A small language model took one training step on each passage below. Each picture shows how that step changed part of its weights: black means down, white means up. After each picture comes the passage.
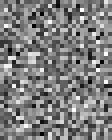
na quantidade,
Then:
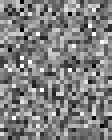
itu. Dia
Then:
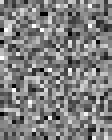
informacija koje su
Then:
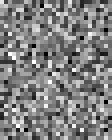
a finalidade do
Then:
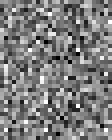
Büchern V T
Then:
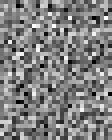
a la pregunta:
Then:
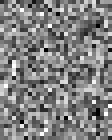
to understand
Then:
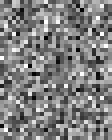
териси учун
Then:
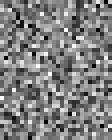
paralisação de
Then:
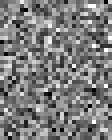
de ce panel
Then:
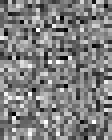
texto um imenso
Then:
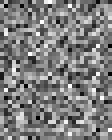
tomado antes em
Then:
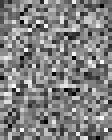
do terceiro
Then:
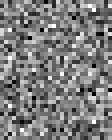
de ello es la
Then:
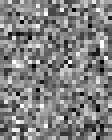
eserinde tüm
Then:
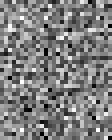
maiores e tempos
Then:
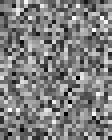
alle 5 cm
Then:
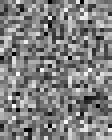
para garantir a
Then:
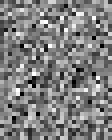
tagliare dei
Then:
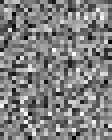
esfera individual
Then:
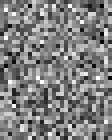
ingeniería de
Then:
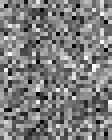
Allah Dalam
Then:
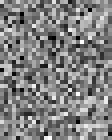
destaque para a
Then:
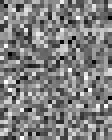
dengan karakter yang
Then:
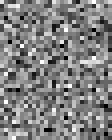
ил’ умор
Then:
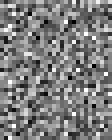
Zugang zu
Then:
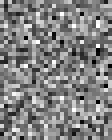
supuesto, es
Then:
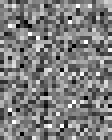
iar compania
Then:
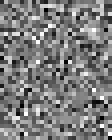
dan Integritas
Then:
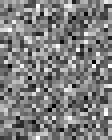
la chaîne
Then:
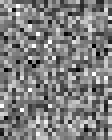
va targʻib
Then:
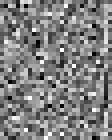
науки України*.
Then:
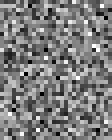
la transmisión de
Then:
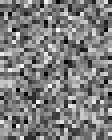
Pembacaan ini
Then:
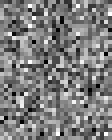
ham hikoyalar orqali
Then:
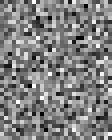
singularidades, que
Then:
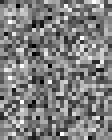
quantitativa do
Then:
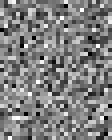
что задания по
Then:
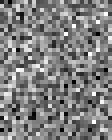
de opinión el
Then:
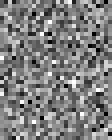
permitió organizar
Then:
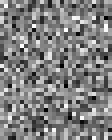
Arendt, H.
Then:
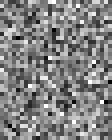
गरज :
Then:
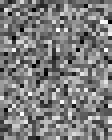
сравнению с
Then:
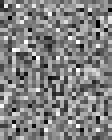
para estos tres
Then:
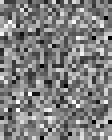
la referencia para un
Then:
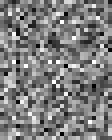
есть уметь
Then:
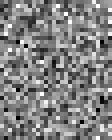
влади. У
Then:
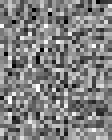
davlat xizmatlari
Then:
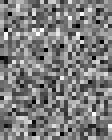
que quem define o
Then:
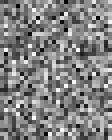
только у 10%
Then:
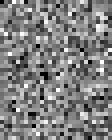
buah berwarna
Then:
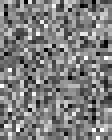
придатними до
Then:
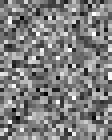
the role of the
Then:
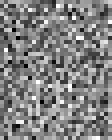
стоящих в
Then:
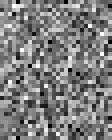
capaz de realizar un
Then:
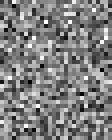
con la **sección
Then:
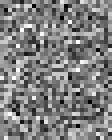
delegados de las
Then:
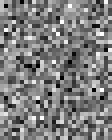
ich denke das
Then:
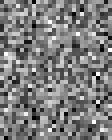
de residuos en
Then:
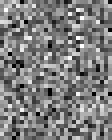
y la persistencia de
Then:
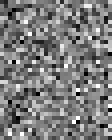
rattachement de
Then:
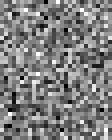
пути просто
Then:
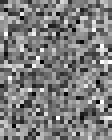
2. Asadov
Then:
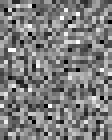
va endigina
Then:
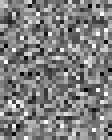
processes in IT
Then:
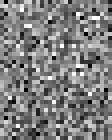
A humanização no
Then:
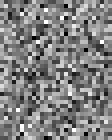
confiabilidad y 1
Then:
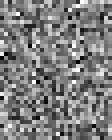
como “produto
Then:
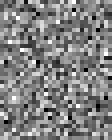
kim sevmasligini
